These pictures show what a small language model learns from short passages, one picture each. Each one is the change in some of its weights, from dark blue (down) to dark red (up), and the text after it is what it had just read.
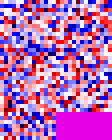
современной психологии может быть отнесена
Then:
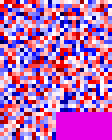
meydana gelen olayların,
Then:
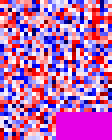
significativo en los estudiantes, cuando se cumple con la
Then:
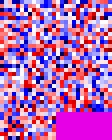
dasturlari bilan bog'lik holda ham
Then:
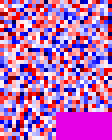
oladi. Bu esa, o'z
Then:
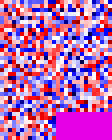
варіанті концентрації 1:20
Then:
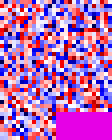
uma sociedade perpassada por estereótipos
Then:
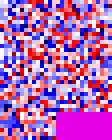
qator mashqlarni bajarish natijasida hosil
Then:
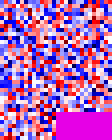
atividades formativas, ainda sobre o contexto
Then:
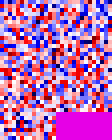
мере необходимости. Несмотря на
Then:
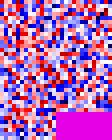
Дети итак получают большой
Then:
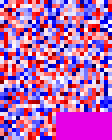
bu Web-texnologiyalarning asosiy elementlaridan
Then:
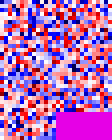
es für den weiteren Lernprozess nicht
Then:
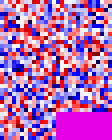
e identidades en la estructura social cubana
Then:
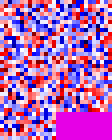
balki bu cholg'u sozning
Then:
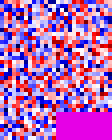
production à proximité des marchés les plus
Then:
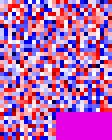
// Собрание законодательства РФ. –
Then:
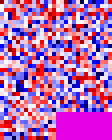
ética y humanidades. a. Marketing
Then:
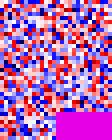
180 Seiten Schusswaffen und
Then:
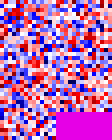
ampliando o compromisso do jornal em
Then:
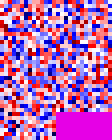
билан боғлиқ. Уларнинг тавсифини
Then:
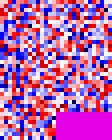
bo‘ladi. Zero, har bir bola
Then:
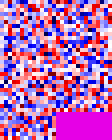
для взрослых. Психология
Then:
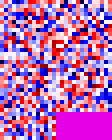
Tuychiyeva Inoyatxon
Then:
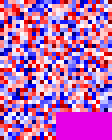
с некоторыми оговорками,
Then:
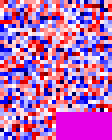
study was carried out during the year 2016
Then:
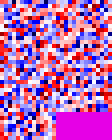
seminarlar, laboratoriya ishlari, amaliy
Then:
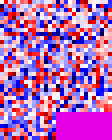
pasajeros, Agencias de
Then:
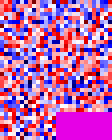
и другим группам риска. На
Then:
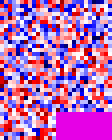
crítica y su trabajo? J. B. Hay una
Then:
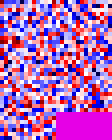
tirées vers la FAS au centre des données
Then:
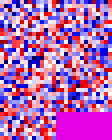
egallab oladi. Uning barcha
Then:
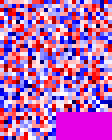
será transmitido entre gerações pelos
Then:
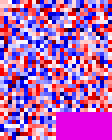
данной статье говорится о методике
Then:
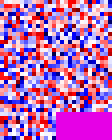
criminalidad se ha convertido en un
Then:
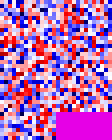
en cantera de promotores del nuevo orden social
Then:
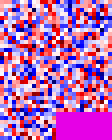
indicare in quali casi il consenso
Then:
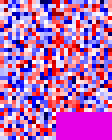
part in plotting the assassination of the
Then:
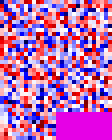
27, 2018 by the Uzbek Agency for Press
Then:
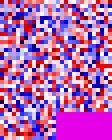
ularning milliy iqtisodiyotga ta'siri. Iqtisodiyot va
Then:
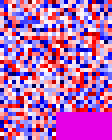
jahrelang in die Logo, und
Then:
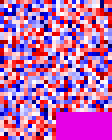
la diversité religieuse. Le texte
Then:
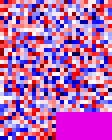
dos pacientes. Observou-se que
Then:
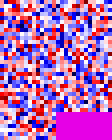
so‘ng router, switch,
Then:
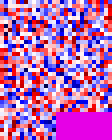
obras dos anos 1950 que aparentam
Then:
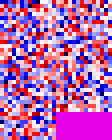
etiladi. Keyingi daraja -
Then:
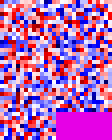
de evidências científicas com o objetivo de apoiar
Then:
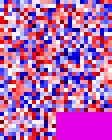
munosabatlariga bo'lgan qiziqishni
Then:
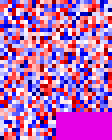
наук, доцент Уханов Валерий
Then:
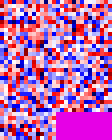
paling rumit. Tata bahasa sangat
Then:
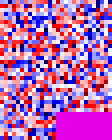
va statistik ahamiyatli qiymati tizimning
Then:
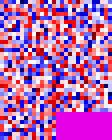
quyida hisob kitoblar va grafiklar
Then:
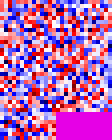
Erkak hayvonlarning jinsiy
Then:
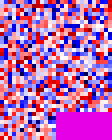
keldi seni so'roqlab" deb nomlangan
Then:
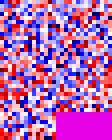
de Goiás, foi dado a origem ao
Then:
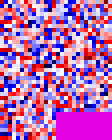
pequeñas mineras por permanecer en el
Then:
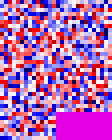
Diskutierenden war es, mit dem
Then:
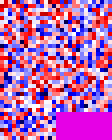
= f(V)$. (de prijs
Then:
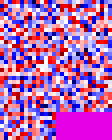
Tədqiqi Ə.A.
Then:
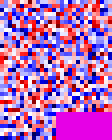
información empírica sobre perfiles, patrones
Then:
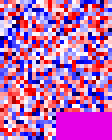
qobiliyatlarini rivojlantirishga, ijtimoiy
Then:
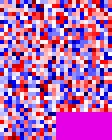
данной статье анализируется взаимная
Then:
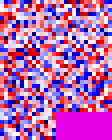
Petersburg, Russia.
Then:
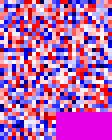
статье приводятся проблемы получения и
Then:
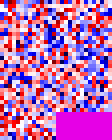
aloqa joylarida, masalan,
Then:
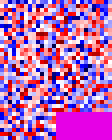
joylashuvi holatini hisobga
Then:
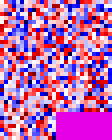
individuais e preferências de planejamento
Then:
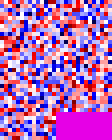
(9. Basım), Remzi
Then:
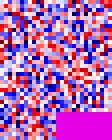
є формування у студентів не лише професійної
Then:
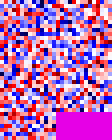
vezes ao longo do período, aumentando para
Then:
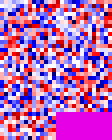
reproduzierbar. Basiert ein
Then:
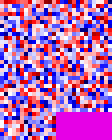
TV Platformları Dijital TV
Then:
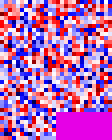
o'yin faoliyatining psixologik-pedagogik
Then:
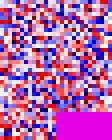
sexes aussi bien dans le jeu scolaire
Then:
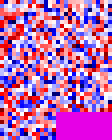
and Language Education*, 3(2),
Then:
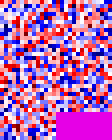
Учитывая рост числа
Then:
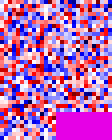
dos concepciones existentes sobre la plurinacionalidad
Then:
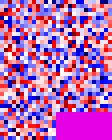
المدنية؛ - بمجرد
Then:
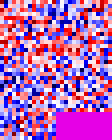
shuningdek, keyin nima qilishlarini
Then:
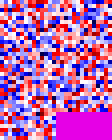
seperti tamu yang terlambat untuk
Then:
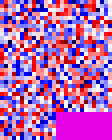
больных АРЗ, но проведенные исследования не
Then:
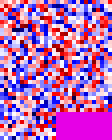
H1 dus bevestigd worden, bij
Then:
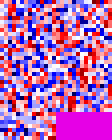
tingkat ekonominya tinggi dibiarkan untuk
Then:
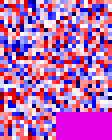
өзімен атқа мініп,
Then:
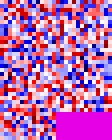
O'zbekistonda iqlim risklarini boshqarish
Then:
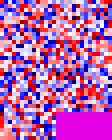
ta‘minlashga xizmat qiladi. Jinoyat
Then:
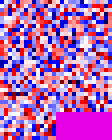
худудида ёки ўзининг табиий
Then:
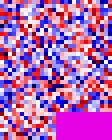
ex. en assumant une partie du risque
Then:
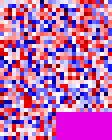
при лікуванні. У статуті
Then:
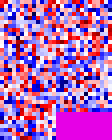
Unpaywall et HAL traitement
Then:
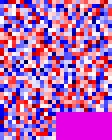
llamada El Hondón, situada a 2
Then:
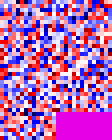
округов были обязаны к
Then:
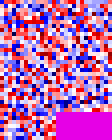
у контексті оформлення балетних
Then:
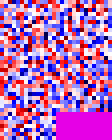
dokumentiert, sodass veröffentlichte
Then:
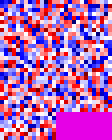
ditekan serendah mungkin dengan
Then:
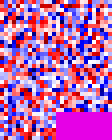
topgan. Shoirning she'rlari
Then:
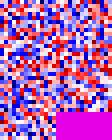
the article highlights the need for effective
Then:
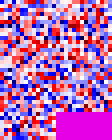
уларда пектин қолдиқлари
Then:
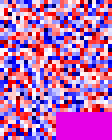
fruto afectado macerado en 100 mL
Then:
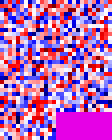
fuentes confiables Un breve ensayo
